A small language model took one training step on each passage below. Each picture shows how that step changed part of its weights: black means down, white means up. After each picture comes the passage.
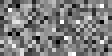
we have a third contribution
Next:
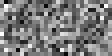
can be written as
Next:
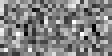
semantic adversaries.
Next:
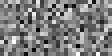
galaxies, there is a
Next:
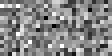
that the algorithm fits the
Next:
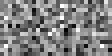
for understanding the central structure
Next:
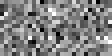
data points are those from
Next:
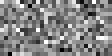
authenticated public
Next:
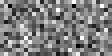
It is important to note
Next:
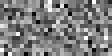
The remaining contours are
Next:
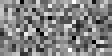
several absorption features.
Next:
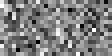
green curve utilizes the
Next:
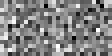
be completely characterized by the
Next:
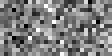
Predictions from
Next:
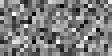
accomplished via
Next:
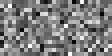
0$ for the final
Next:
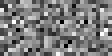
schools and
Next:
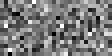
firstly prepared and
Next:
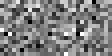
bulk superconducting. This behavior
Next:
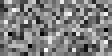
other. Subedi showed
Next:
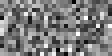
cavity and can be
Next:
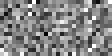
thence to my
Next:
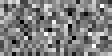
than the velocity curves in
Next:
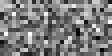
gaussian state,
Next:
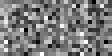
matrix version, which
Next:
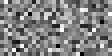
remain narrow, the width
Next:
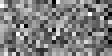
body constriction
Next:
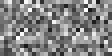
are two sources of
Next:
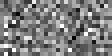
Obviously the gas
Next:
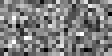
supergravity, these
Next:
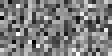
order is not used,
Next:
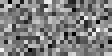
so that there exists a
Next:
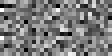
Universidad de
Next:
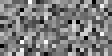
and unitarity. The
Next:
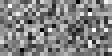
an emission-line spectrum
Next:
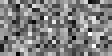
modules in a
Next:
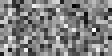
in the ferromagnetic
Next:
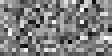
reduces the temperature. The
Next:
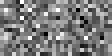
critical states transform into
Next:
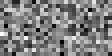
water lick data of
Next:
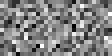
\item Access
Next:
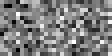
the $C$-symmetric
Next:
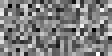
they can be used as
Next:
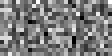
correct thermal relic abundance
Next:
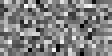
point in time. In
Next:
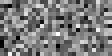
is maximum at a position
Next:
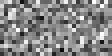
of the recent cosmological observations
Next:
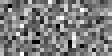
is the centroid
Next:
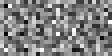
distant extragalactic radio
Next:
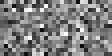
first two PD points
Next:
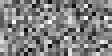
which we have that for
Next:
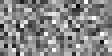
the nominal values provided
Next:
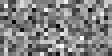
to the signal generation process
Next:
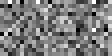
Specifically, for GRB
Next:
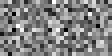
Combinations of appropriate
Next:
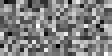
(termed input variables
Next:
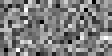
is systematic. The third
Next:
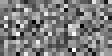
the evolutionary status
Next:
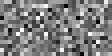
is in sharp contrast to
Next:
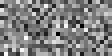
reaction channels listed in the
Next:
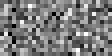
The second term,
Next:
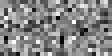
the introduction of the
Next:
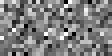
superimposed along an
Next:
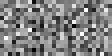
use numerical methods and construct
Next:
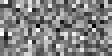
results also show the importance
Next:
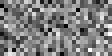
Science and Technology of
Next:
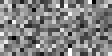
the grey-scale
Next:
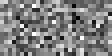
errors in the component
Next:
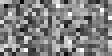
at the question of
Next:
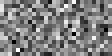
of one species of positive
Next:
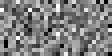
vortices of different components
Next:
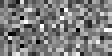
the FL is expected
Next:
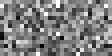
information about how to sample
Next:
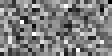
in non-chiral
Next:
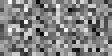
Applications. ed.
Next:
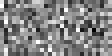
the infinities
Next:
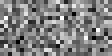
the growth rate itself,
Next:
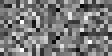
and {Alig},
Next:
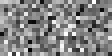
significantly affect the kinematics
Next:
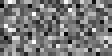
Institute, The Institute of
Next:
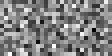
the linear fit.
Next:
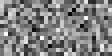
of size as large
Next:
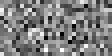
such as gas limitations and
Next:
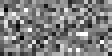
the intact and
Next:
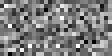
the corresponding fermion matrix and
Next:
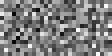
orientation can evolve as
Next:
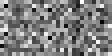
improvement in performance, in
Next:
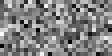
functions. The sensor
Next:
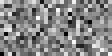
going over to Euclidean space
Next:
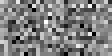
their underlying dynamics as
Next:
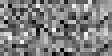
To realize this
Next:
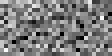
do not match or
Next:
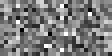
In fact, the energy
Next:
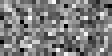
$\pm m$) and
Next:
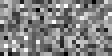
value of the input
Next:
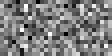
it appears as if we
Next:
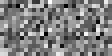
is simply characterized by a
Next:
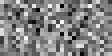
speed on the cell gap
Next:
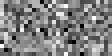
reproduces these forms for
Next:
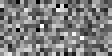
We can then apply the
